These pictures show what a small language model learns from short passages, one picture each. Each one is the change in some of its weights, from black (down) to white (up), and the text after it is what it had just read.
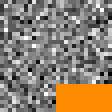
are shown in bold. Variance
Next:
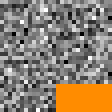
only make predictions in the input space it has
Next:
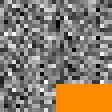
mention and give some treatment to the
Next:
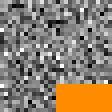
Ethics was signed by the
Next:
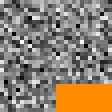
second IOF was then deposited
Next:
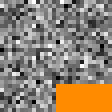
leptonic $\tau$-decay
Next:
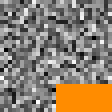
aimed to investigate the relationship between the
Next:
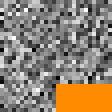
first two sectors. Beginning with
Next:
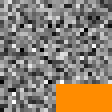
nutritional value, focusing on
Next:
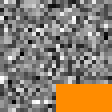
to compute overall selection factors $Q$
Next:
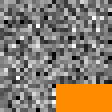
silent. This finding is interesting
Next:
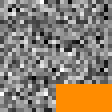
pinned layer, the
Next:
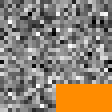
--- CO LF and molecular gas mass
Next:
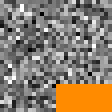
width=8cm} \caption{
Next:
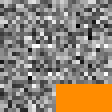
transformation that satisfies all the three
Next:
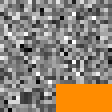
The predictive power of our updated analysis
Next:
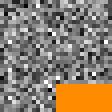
for electric vehicles and
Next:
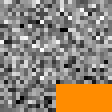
transmission amplitude from the entrance channel
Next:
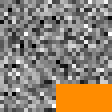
on both the surfaces subjects were
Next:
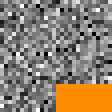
necessary to convert the dependence on
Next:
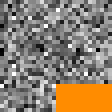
fitness and nutrition and
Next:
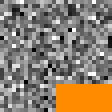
them correspond to $N=88$, for
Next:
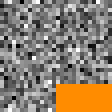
improved. In terms of this algorithm,
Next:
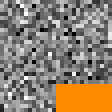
they also perform a resolution convergence study
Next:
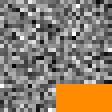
this, the proposed model below, where the
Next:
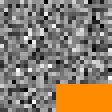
Libra) has opposite
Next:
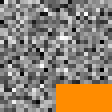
five stacking unit cells.
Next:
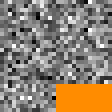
projects have explored GPU solutions,
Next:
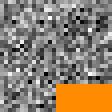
While these studies demonstrated a reduction in
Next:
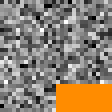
advent of Open Science. - The
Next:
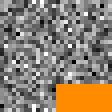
are not related to products' technical
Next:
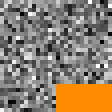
the fluctuations now are much
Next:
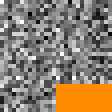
kb) Suppl. material
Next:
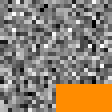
multiphoton regime with a peak
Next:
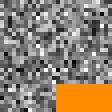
manifestation of civic
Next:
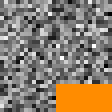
of protocols maintained by
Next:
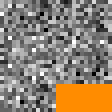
z = \frac{\lambda_r -
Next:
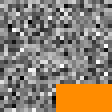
Parameters not covered by these
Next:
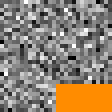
a world-leading company
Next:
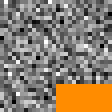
$\delta_k$ can either be found
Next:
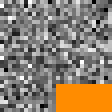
Assante (CNR),
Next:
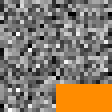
based on primary and secondary sources of
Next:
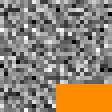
strengthen the red blood cells in
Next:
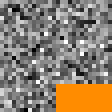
we use the above method. This time
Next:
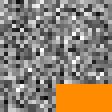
the color-dipole
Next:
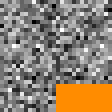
of a baseline GPU for
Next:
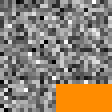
tend to miss the complete financial
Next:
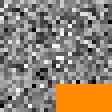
the reported energy shifts between
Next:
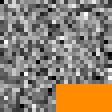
possible (Anthony *et
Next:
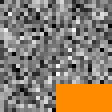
decomposition, and all the
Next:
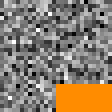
of disease and insect pests,
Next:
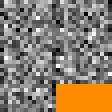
for quality control and marketing. The
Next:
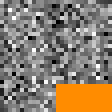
allowed to stand in vacuum
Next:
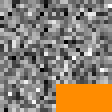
\varepsilon_1={\cal O}
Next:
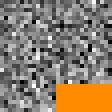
skew, timming misalignments,
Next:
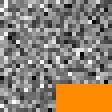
other fractional operators. The
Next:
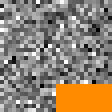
in Figure \ref{Fig: exp 3
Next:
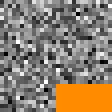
data concurrently (Neuman,
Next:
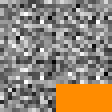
CONSUMPTION GAP
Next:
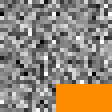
Level) Area
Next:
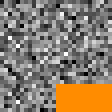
\end{cases}$$ where we
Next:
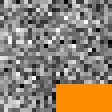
of smartphone LiDAR
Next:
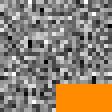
The existence of a global optimum is
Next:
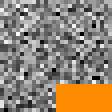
the closer the adsorption reaction
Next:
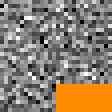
drink occasionally. The
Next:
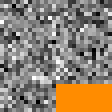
yields both time-independent contributions and
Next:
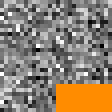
all three functional urban areas, higher values of
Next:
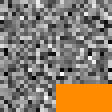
major concern, which is why the
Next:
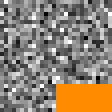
chemistry. \appendix
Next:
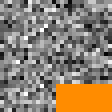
However, despite prior studies, the
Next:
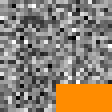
matrix represents the system measurement noise, and this
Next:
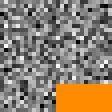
in turn affects the current density in cells
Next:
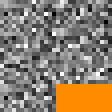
(MVCs) are the ones
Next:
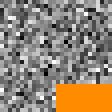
pesticides in Oyese
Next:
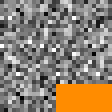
within the working range of the
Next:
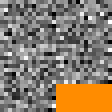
respectively. Fig.1 is a
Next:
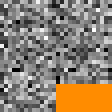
with providing teachers’ capability building for distance
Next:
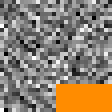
quantitative indicators that form the most
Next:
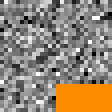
of this problem is outside the
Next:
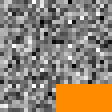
are included at the SMRTA
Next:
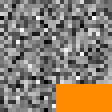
\begin{align} \int
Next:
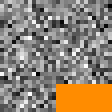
These findings are similar to current research which shows
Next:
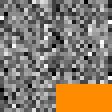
Technology), and in collaboration with
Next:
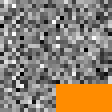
to 166 mg/l before treatment
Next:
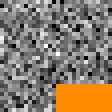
infections, and easily
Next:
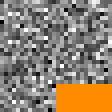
specific skills in a practical way.
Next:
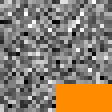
characteristics of a hard object embedded
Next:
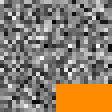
sizes with insufficient resources,
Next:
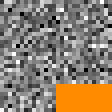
in terms of density $\rho$ and temperature
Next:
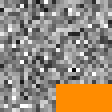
Within the VISION project for
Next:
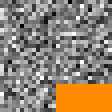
stars of the sample (HD
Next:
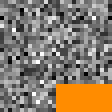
for unpaid, forced
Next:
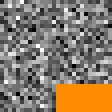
where $T$ denotes ordering in
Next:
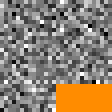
T$) can be used to characterize
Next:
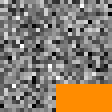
was less efficient (1.9 cps
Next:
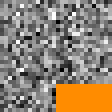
Modified more often for Near
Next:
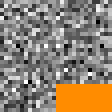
the absence of other medication use
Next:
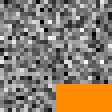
pandêmica: the educational
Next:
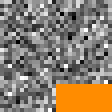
is really so. Moreover, we will
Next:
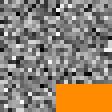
the week 2017 December
